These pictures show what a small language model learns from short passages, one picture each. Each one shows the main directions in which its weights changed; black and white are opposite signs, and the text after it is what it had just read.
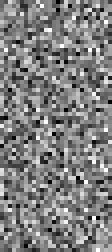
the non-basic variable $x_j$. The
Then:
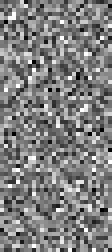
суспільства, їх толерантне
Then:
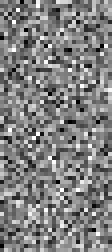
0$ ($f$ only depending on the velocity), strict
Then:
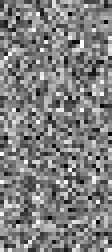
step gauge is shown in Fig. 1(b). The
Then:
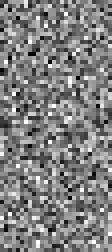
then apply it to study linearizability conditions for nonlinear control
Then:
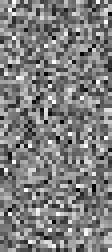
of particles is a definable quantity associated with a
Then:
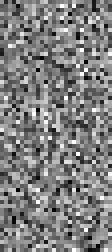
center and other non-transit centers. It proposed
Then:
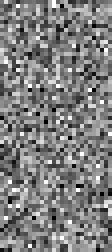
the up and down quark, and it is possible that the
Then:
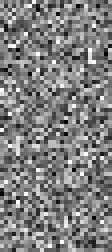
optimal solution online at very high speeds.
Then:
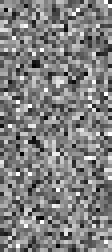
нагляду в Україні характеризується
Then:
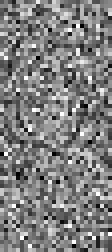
aureus tomonidan kolonizatsiya
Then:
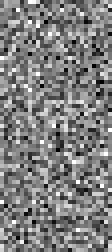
los demás países musulmanes lo
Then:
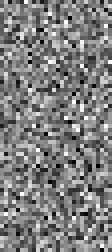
manglar, la mayor ubicada al
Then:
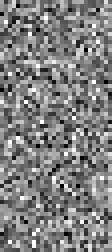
por parte de los estudiantes. Los relatos de
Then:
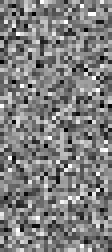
field. In particular, for the case in which the magnetic
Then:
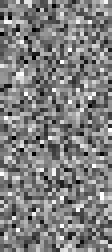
zero-mean time-periodic components,
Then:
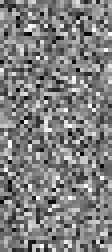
parameter tuning or training is still a challenge.
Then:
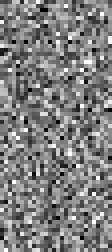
ouvrage d’anatomie
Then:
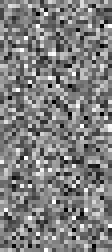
samarali foydalanish yo'llari
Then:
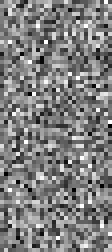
China. *Annals of Clinical
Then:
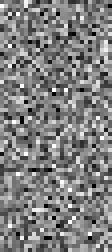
computational logic or formal methodology for the regulation of
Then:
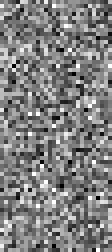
sources of environmental pollution at present, and
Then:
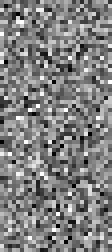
конституциявий асоси
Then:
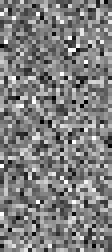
rivojlanishga erishmoqda. Zamonaviy
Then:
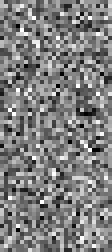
groups comprising the most correlated (green) and most
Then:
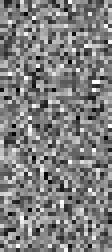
$\xi_\pm$'s are parallel on
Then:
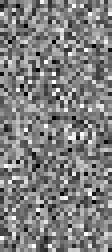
T^{*}$ for $\varepsilon$ as in
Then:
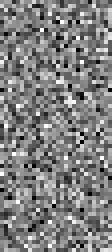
located in free-electron laser lab. The
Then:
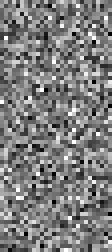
-0.05 V they provide corrugation
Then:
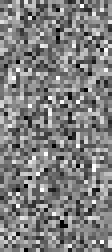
the Berry connection with $\psi$ the periodic part of
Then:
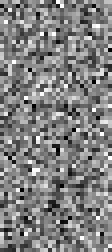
takes the drug, and $Y$ the
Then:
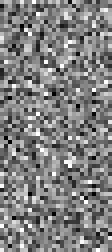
1.77 million servers. 4.
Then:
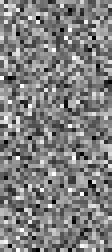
no contestadas lo que indica la necesidad
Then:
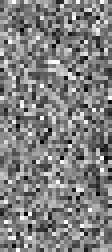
the same component of $I(\G)$ as
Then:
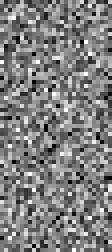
книгам, опублікованим
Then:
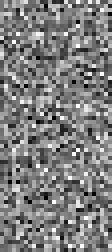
property* and *mutual property*. (i)
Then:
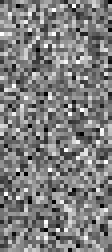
$A(G)$, which is a real symmetric matrix:
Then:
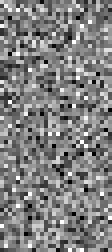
à toutes les couches de la société
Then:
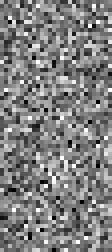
$\square$ REMARK B.1.
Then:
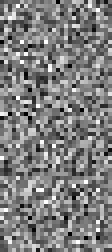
ВСНТ у разі неефективності
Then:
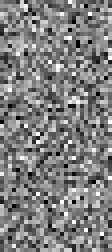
are defined through \bea\label{defnbos}
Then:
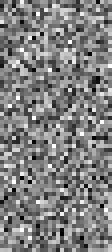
process of the case $\xi =1,$ described in
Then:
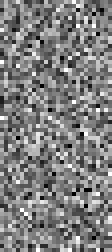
ilmastonmuutosta liittyy
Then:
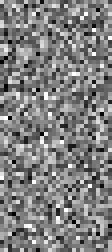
work), see Table~\ref{tab:comps}.
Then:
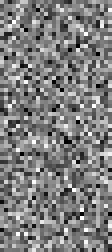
solving doubly nonnegative programs through dual
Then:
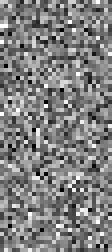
view on the preparation of quadrature
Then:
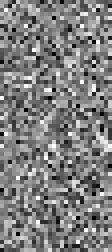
karyawan, sudah jelas
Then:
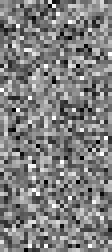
ta'sirini seza boshlaydi, bu
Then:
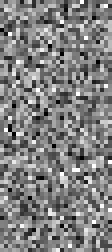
reading. \end{abstract} \maketitle
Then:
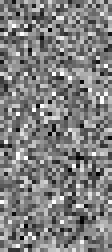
distribution in (\ref{os}) we have,
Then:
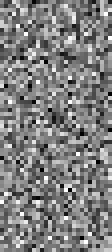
all $(2k-c)$--connected.
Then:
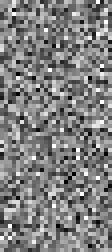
of the agronomy career to know their
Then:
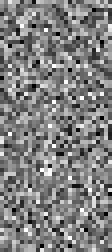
is usually greater than 1000 km/s
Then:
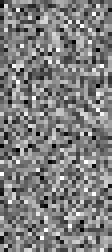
el Código Tributario y el
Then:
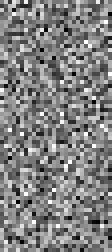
ratio} of the scaled $x_T$
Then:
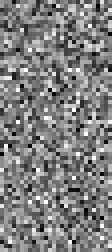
o'g'il bolalarda 10
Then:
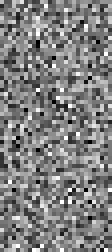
R^2$ it follows that $\mu_s *
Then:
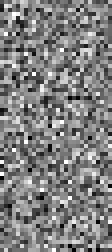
конвергенции, полученному
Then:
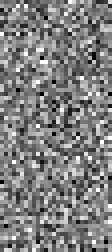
ініціативи СОТ та
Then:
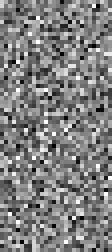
condicionó tanto la configuración del
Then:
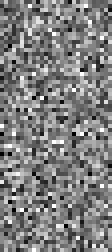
a one-parameter family of maps which satisfy the properties
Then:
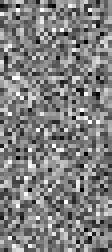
We note however, that only the two wedges
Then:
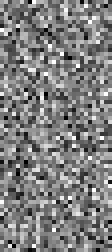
holds. \end{lemma} \noindent {\it
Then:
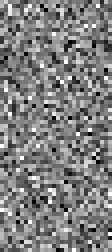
*Maintainability* Pada faktor ini
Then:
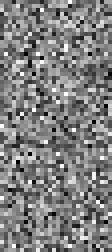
aplicabilidade.⁵³ 5.3.
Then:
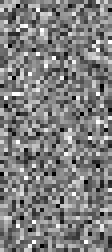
что определяет их уникальный
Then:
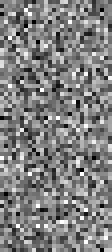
share the unlicensed spectrum. Ericsson
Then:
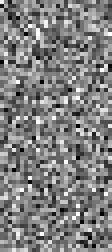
policy and some of its properties. We then present our main
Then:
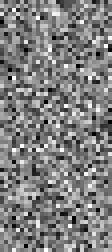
construct a $4:1$ cover of $X$
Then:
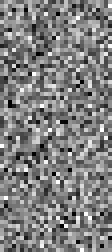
To define the so-called canonical complexification of a
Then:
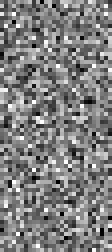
is initiated. Fig. 1. A four
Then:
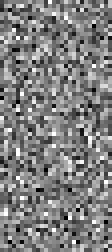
de reconocer la marginalidad que es
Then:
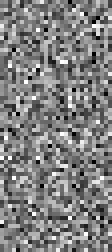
foam rollers is performed using the same tube
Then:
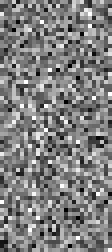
o tremendo contraste entre as expectativas que
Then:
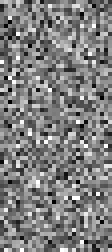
enfermagem. Acta
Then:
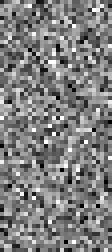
hududlarda qurg‘oqchilik
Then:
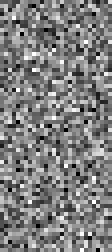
Давні православні храми
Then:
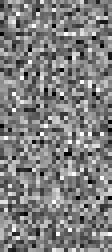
maps to an algebra of observables in the dual theory which
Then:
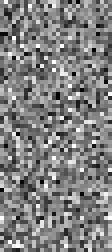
a falta da prática de atividade
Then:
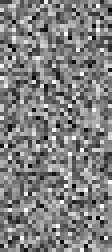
bo‘lmaydi. Urdu tilidagi
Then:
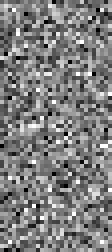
``Every $f \in {\sf fP}$
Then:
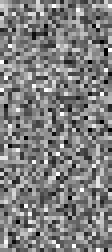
to GaN, but recently, considerably lower
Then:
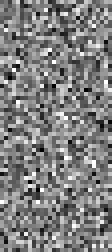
everything. ## III) ON
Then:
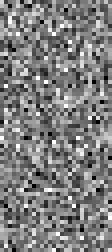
obtained values that are up to 1.1 eV
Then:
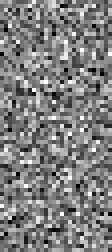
influence of these and related factors can be very important,
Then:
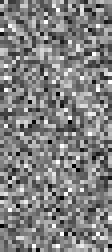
The total energy of the $i^{th}$
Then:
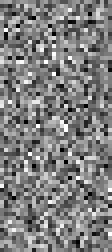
Tavares (2013), marketing digital é uma
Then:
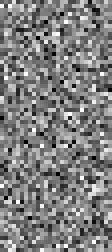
Khakimov Bukhara State
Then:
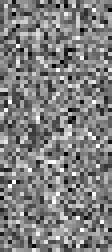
Lac \citep{DAbrusco2014} and
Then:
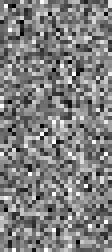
MEM approach is greater than the computational cost of the
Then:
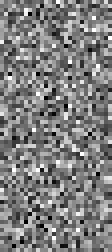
contextualizado e alinhado às
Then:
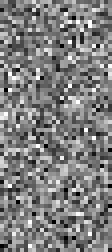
de normal y anormal de este archivo de
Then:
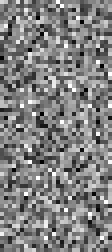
existing MIP formulation of the UCP, our
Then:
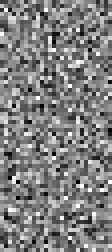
up to a multiplicative factor and an additive
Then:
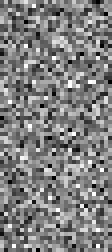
we can now write the PS mass function in a more
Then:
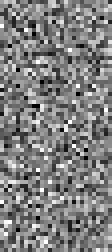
and Y. Mitsumatsu,
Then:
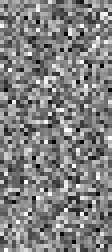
we use the Poincar\'{e}
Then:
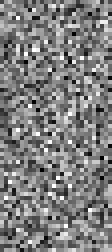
$\tilde{\epsilon}^{\star}$ such that, for every
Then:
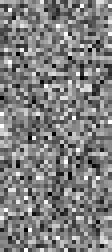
використовувалися для обробки полів та
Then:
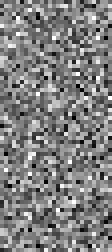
restriction yields a directly specified reduced formulation and permits explicit
